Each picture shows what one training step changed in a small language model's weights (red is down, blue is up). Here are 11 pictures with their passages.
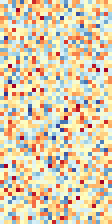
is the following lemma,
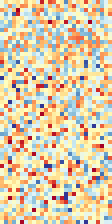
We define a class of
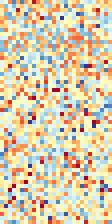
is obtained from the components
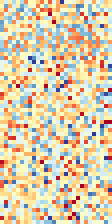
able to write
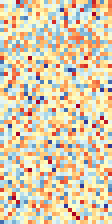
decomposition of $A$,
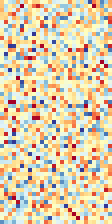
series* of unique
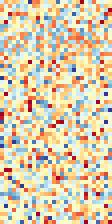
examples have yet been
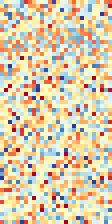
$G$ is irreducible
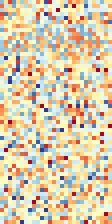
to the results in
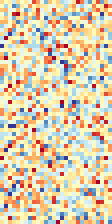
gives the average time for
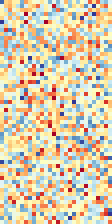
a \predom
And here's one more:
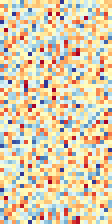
be a net in
